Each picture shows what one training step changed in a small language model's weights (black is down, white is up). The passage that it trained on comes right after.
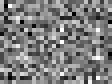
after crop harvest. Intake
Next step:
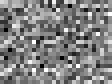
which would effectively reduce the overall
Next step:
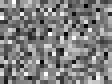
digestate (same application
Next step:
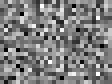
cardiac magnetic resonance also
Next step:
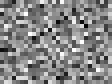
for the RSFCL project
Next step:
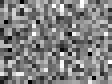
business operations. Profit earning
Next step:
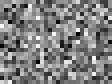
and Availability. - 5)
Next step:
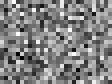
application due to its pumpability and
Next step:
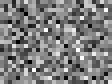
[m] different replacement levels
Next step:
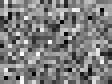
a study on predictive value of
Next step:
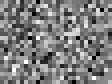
There is also a task to return
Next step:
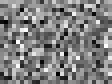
that severe infection possibly linked to
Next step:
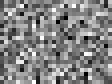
on the weather radar data
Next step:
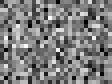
treatment of lower motor facial
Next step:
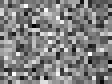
area - engineering - to investigate environmental
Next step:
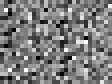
The design of the monitoring program was
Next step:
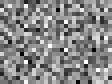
manufacturer's protocol, as
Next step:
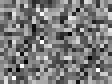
would like to extend our
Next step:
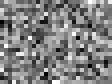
to their cold tolerance at
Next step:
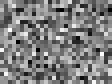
of business. But every language is
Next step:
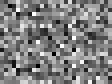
the mounting stresses on workers
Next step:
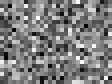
in staff skills. 2-
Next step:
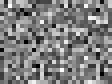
42% and 8% respectively.
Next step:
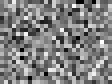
the lower levels of language classes,
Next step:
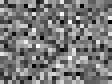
faces at 5 months of age
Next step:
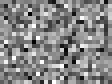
the International Commission on Radiological
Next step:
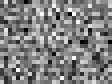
functions that are commonly associated with
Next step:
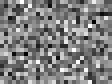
2024). These were free web
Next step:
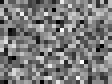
for flat-plate
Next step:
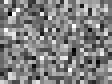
it comes to interesting and unique
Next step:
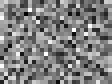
can help people with limited abilities
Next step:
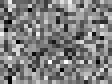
they have certain differences. The meaning
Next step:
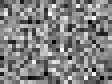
positive way. Keywords:
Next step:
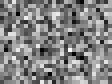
the claim. Students gain more skills
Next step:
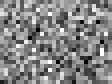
to monitor his body’s engagement
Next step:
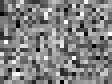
site. It coexists with
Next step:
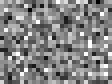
whose currency is less than
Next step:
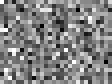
that love is the highest form
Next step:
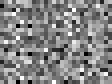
of carrageenan
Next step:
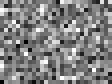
respectively both in electronics engineering.
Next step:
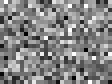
and exhibits intradiol
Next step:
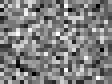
had a diameter of 60 mm.
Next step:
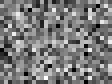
of the North-East
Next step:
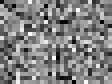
from the Africa Leadership
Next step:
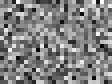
network architecture along with the significance of
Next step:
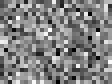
Nigeria are manually operated,
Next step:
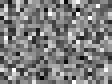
job stress results an ample amount
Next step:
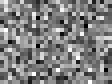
*Fusarium* species
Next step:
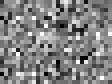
family has a number of traditional and
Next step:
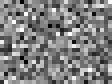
without the fan theorem.
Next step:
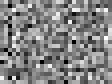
materials and the manufacturing process;
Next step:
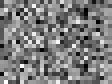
a user will only have a strong
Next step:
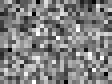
health. Lack of awareness of
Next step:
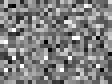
by integrating two popular deep learning
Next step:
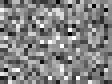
explored by any scientists for improved
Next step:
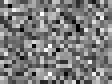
composites as in [10]
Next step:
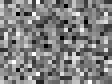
poor quality and/or number.
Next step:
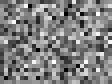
publication (popularised
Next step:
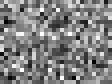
of public participation in County
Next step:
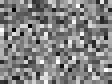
all ages to practice, suggesting
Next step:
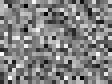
ability to presuppose an
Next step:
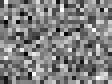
hybrid solutions that combine cellular
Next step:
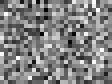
mixture. Their composition was established through
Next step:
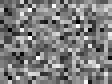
of Telecommunication
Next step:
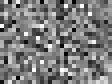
Note adipocyte with
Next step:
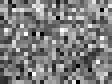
clinical tools that can be used to
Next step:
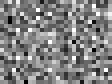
ask publisher to provide the information
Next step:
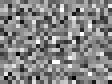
business includes a demand for educational
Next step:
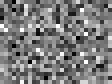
Fig). We therefore grouped all
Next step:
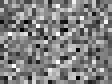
of delivery. The complexity of the
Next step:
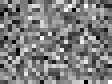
Westermann; 2021 -
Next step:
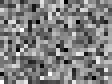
parts and joint angles in real
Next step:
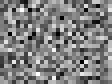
an *Escherichia
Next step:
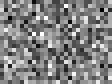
Abstract The autor,
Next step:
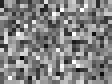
considered the simplest empirical static
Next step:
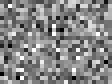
and willingly participated in the
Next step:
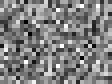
of calls for funding rather than
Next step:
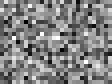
among the main European firms, also
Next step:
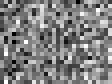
Article 111 of the Law
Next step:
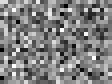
the models with ratio dependence than
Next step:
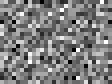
are listed in Table 8. The
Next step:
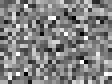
called lived experiences. Between
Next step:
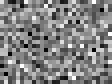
sustainability. As one participant expressed,
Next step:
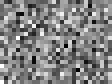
numerous kinds of research,
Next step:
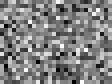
Statement Inku Devi
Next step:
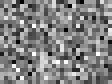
overcome these challenges. In this
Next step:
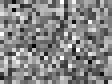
over corrosion also increased,
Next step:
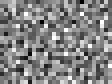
the program's continued success for
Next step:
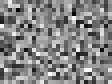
of the High Court.³
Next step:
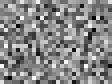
contractile proteins, leading to
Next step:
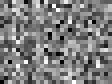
quality of work-life in
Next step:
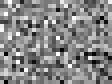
his success, and his adaptability
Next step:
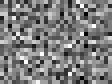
integer variables permits
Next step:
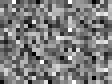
published in the press of our
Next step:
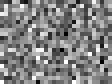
inflammatory diseases, heart failure and
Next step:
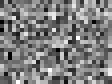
test the relationship between the variables by
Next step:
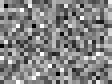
a first step and as an investigation
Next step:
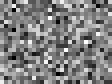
it was filtered, washed
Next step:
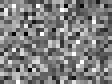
gradually. - Keeping
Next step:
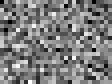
via immunostaining. Our data
